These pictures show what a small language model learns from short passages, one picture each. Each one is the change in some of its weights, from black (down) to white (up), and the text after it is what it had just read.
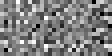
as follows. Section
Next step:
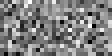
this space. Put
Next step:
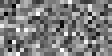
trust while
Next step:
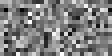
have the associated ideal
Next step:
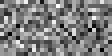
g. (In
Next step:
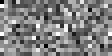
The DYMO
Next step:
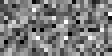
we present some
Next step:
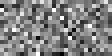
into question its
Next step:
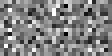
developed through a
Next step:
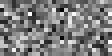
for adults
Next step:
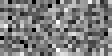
\cdot q &=
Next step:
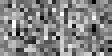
skills to
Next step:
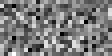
students in order to
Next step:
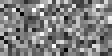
definition for use in
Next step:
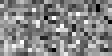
The topologies
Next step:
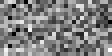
from a single
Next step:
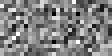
paper. In Section
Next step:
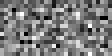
Costs due
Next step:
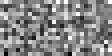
is contained in the
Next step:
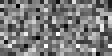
Color Image
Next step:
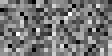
- \sigma \pi
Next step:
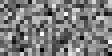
proponents and
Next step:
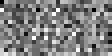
legal system,
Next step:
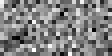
collected during the
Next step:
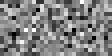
secondary schools
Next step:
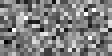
for the modulus
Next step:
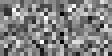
describe the general
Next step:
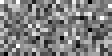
model as follows:
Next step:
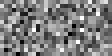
features. In
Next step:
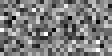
engagement as
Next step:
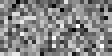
a broad
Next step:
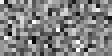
wedges from a
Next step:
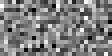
simple spine
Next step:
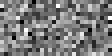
Sold within Port
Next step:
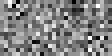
is a bounded operator
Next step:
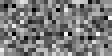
Transitioning from
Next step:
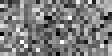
γ from the
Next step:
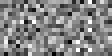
problems determined by
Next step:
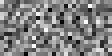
they age, which
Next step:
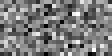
shows the schools
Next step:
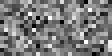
for future
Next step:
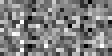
Note that by our
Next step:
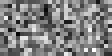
that are made
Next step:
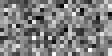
Frequency of
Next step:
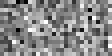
a main menu
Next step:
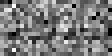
initial random
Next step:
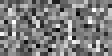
4: staged
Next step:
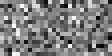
to increase with
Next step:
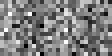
vanishes on
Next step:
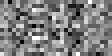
\notag \\
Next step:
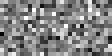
us to discover
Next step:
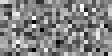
not be fully
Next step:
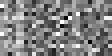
[11] This paper
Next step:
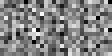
related to the
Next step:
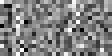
also replaced by
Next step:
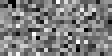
first extracted from
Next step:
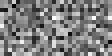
$u \leq
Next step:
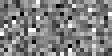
open and dense
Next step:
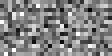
load does not
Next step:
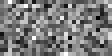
that it is of an
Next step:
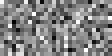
we must first define an
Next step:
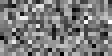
following notation:
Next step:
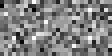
We are interested
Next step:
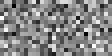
is unable to
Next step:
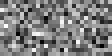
pandemic has
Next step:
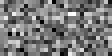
listed in the
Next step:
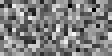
scale by asking
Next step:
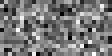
times. We define
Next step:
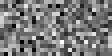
in the estimate of
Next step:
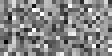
relation to the
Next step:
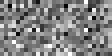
nature is seen
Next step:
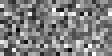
in adults can
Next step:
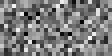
proxies. The
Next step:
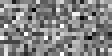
satisfies the
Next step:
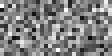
analysis showed that
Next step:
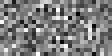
theorem. If the
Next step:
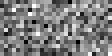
of the generalization.
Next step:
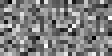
the other hand, by
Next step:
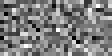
second part of lemma
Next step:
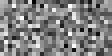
nerve block
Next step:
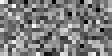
society at all
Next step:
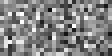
the components of
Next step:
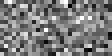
as one of man's
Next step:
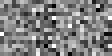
It consists of a
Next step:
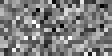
for data collection:
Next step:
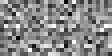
the integrability assumption
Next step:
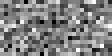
with respect to
